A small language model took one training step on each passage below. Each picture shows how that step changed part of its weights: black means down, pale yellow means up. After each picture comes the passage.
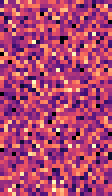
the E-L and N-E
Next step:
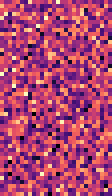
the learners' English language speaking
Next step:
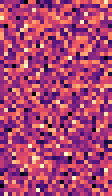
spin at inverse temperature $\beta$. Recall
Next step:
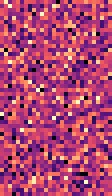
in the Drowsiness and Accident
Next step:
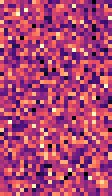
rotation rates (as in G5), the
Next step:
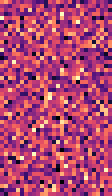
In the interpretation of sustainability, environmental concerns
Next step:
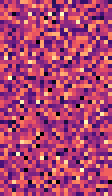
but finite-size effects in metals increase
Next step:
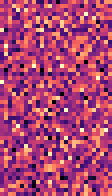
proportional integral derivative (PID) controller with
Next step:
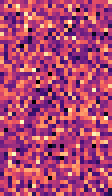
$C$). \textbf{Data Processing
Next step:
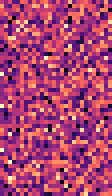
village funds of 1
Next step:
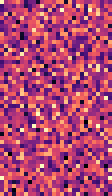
research partnership that has features that we
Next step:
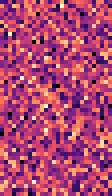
this study are available from the corresponding author upon
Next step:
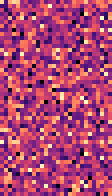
now that there is global concern about the impact
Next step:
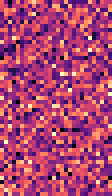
of university students and university
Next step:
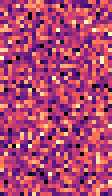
soil erosion estimates from A-Spec
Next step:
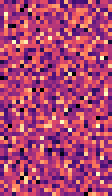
been conducted showing the possibilities that this raw
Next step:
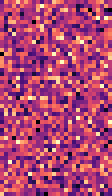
the next generation: 1. The methodology of
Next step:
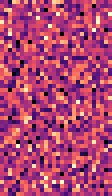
stable manifold of the X-point, and
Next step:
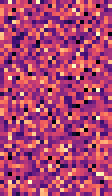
unwillingness, largely account for
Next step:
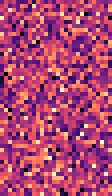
more transparent. It should be emphasized
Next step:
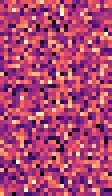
& \thead{Message
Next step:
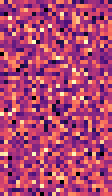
the first order correlation function of the
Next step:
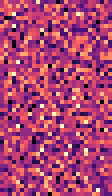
expressed by 20 percent of the population were
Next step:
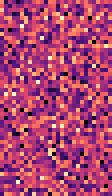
understanding that these technologies show promise, there
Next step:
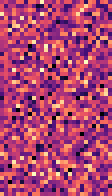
Runoff Relationship for
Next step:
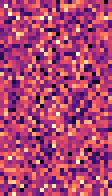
slider's upper surface was calculated to
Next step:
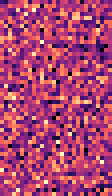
Therefore, a hybrid (CNN +
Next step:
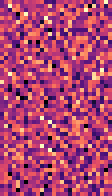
series expansion, with variable separation, see
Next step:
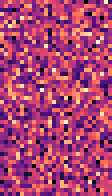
use. Evaluation of integral indicators is
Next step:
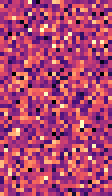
footwear type and gait
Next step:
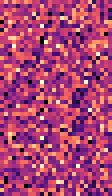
Collmar\inst{1} }
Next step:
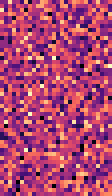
us merge the SOM and multidimensional
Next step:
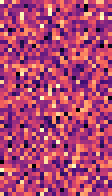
of this study explain that ICT
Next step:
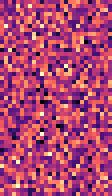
stone-guest at the galaxy evolution
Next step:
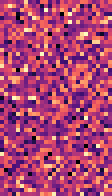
2.33 cm, an increase of
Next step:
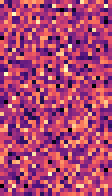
\in E} {f\left(
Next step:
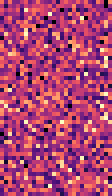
algebraic equations"} has been introduced in
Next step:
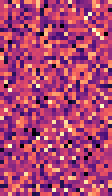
velocity $v_z$, (g)
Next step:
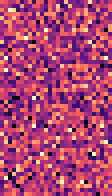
on. Thus for the incident light with
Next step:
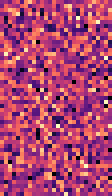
power of near-infrared data for
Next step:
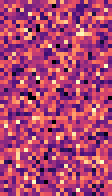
Emirates (UAE),
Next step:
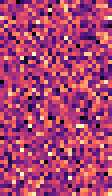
University, Salem-636
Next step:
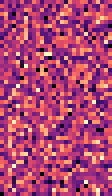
equations with potential functions rising to infinity
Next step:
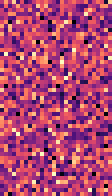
our proposed run-time optimization techniques. The
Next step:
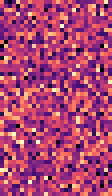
γ Conclusions Generalizing of the results
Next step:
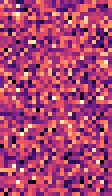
in the PS state decreases continuously to
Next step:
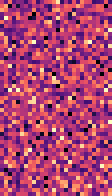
to make the sampling period \( t_2
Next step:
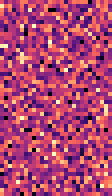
qualidade por meio de
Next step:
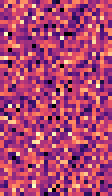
and Angelito S.
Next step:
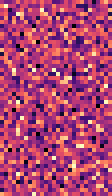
this single crystal to generate Terahertz
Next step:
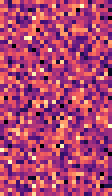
Uzbekistan is no
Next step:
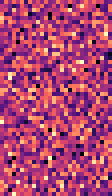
Mueller model deviates from the
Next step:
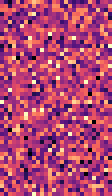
of a main central peak and a pair of
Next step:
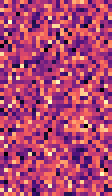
'stop' codon
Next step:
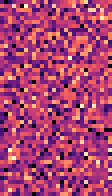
difference in gravitational potential between two points is
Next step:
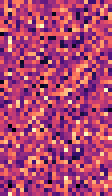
constraints from Sagittarius}
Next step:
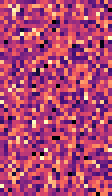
if a discrimination based on a cut
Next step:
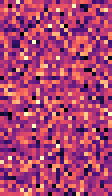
within 3h from the time of
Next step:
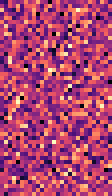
domain with density $\rho$ and volume
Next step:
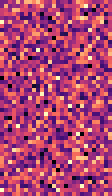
“ESC” key was assigned first to
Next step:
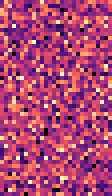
to AF in QCD the PT regime
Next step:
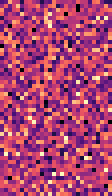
companies; Information Access Systems; Decoy effect
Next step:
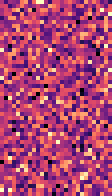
lentil seed contain 344
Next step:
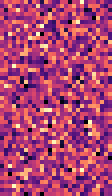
integrity, reliability and scalability of
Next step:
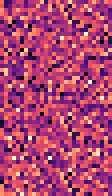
were supported in part by the Basic
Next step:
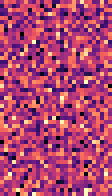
information across a wide thematic range.
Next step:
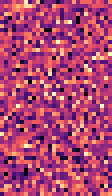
get all the versioning, caching,
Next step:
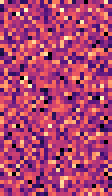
were defined in 2019 as shown in Table
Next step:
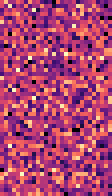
Braille Writing with
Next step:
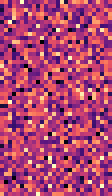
health professions institute,
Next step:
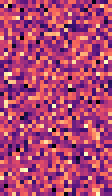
task period and cueing similar to those
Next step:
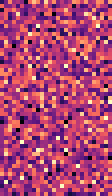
leaf area was noted when nutrient solutions
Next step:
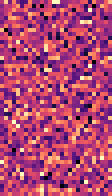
generalization of several traits of the
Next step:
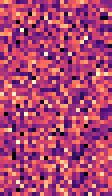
Chiellini dissipative scale factors in
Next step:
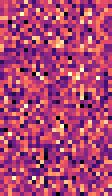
consciousness*, where the observer
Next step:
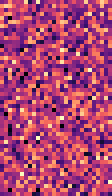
is failing to meet the needs of this
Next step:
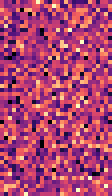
compared to most other easy problems. However,
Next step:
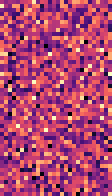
two different types base graphs organized as a
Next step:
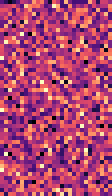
between the sample program that was used for students
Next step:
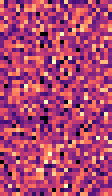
combination of the possible values of the
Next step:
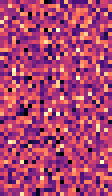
2024 among 324 nurses from University of
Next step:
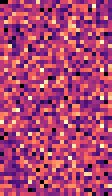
structure of poverty (Leisering
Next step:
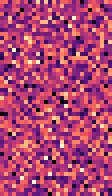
We now explore the interplay of statistics and
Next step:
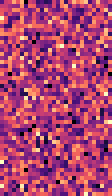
your posture. Challenging your
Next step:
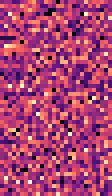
is clear that for the moment we cannot take
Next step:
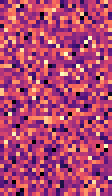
new electronic components ruled by Dirac fermions
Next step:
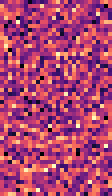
simulations. \section{Some diagnostic
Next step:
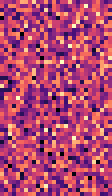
strong. The ratio of He II
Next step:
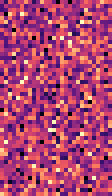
must still engage thoughtfully with the
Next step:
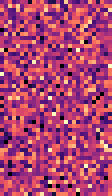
secret key. In a more advanced
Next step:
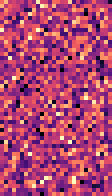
function and execution time values are and how large
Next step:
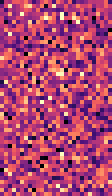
Consolidation of input from reviewers
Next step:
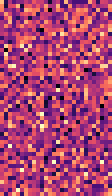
phase. Additionally, we evaluate the
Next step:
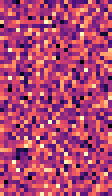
175K corresponding answer posts with scores
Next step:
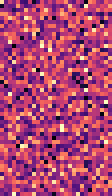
the situation of an overdriven follower,
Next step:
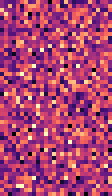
media. Then we can define a
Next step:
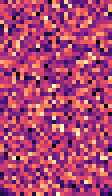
the LEDA and corrected for the
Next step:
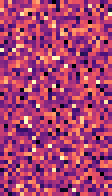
predictor-corrector formalism. To
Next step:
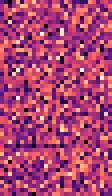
of the relevant articles was designed following the
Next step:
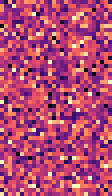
the optimization class [3] in
